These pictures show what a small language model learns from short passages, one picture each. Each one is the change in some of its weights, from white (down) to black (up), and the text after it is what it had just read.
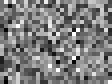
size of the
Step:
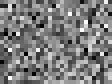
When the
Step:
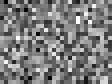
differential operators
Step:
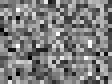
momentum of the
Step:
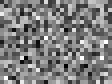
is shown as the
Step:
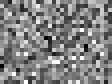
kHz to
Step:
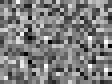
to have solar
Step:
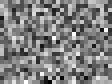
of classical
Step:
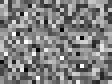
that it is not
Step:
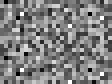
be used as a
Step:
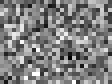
the general, more
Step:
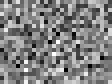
from Eqn.
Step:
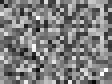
is caused
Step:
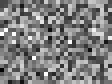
are modified in
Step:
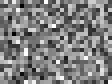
roughness properties
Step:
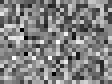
the system may
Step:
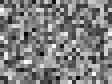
able to
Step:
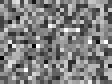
pressure on
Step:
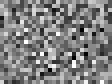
of interest in
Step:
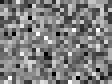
to data reduction
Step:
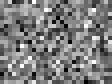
fields vary
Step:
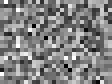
color change
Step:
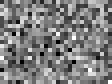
with a distribution along
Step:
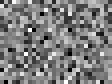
and optically
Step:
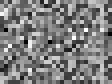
at least
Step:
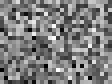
than the dynamics
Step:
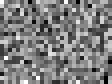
association age
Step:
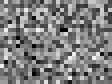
we follow a
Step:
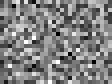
results to find out
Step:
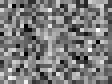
In such a
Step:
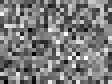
the value of the
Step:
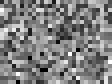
a larger size than
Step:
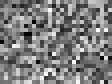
Number of possible
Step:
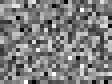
film at
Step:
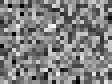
calculated in a
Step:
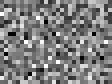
can be shown that
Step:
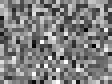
of the beam and
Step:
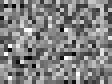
channel. It was
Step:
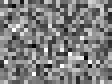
example, in a
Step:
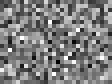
algorithm is
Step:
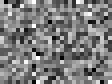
$X \ll
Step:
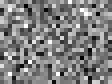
write $
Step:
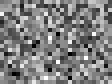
find the {\it
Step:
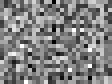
mK, which
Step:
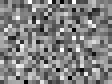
whereas in the
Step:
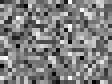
iteration of
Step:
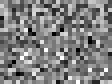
of an electron from
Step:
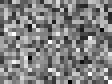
for Run 3
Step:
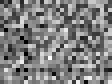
square then
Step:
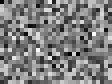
and rather long
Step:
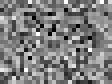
assumed to
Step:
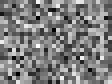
has (all)
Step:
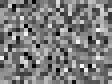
The symbolic
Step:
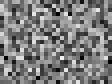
of a fixed
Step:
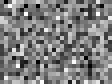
measures and
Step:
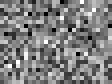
strategy in
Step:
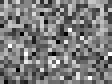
from the similar models
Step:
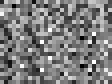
obtained from the
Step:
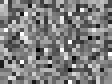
that, as a
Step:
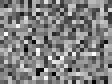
problem is:
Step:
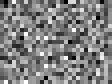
GFQ can
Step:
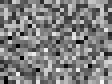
for providing the
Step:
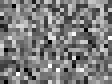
values of the two
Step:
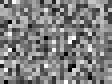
and vertical
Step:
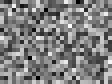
a perturbative
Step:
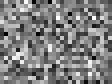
particles, through
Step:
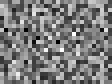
of {\em
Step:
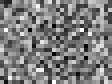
k$. In this
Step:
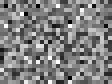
showed that
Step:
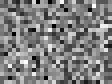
models describing the
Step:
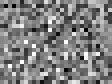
signals with
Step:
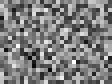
of prior
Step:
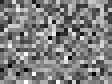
different model parameters for
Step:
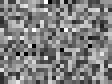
overall mass of
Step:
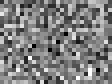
the atomic
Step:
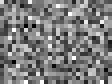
GeV data,
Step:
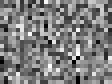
structure of the
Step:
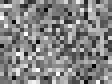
volume boundary
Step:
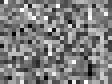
orders can be
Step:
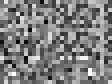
where the masses
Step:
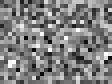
made in two
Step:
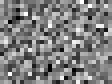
in uniform
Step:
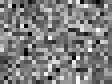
In terms of this
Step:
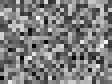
would become a
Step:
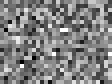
we now
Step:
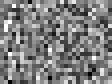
this case, there
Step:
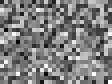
a scale-
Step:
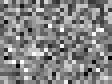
heated sample with
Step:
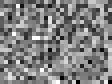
any sense.
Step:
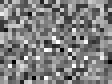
at which point it
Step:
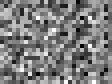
is connected
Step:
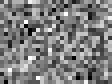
corpus and
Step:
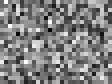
this corresponds to
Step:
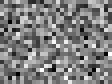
using ML and
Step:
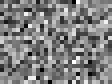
actions taken
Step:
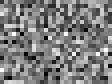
the results of
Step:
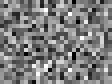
bare coupling
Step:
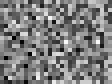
group, this
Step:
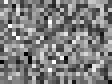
this cell is
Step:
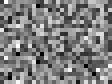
state energies
